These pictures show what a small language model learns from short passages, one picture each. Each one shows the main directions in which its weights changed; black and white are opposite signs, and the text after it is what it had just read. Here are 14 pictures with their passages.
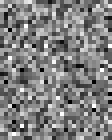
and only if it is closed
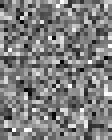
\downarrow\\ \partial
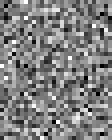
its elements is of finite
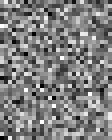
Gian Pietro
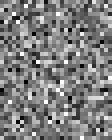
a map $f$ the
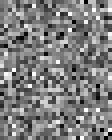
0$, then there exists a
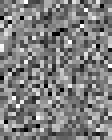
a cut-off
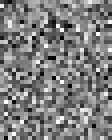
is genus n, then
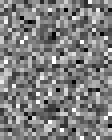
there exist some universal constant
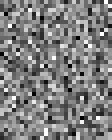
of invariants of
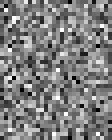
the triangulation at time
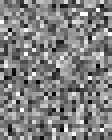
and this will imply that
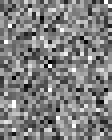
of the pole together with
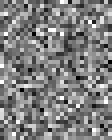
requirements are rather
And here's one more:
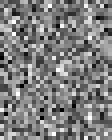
space and described the stable base
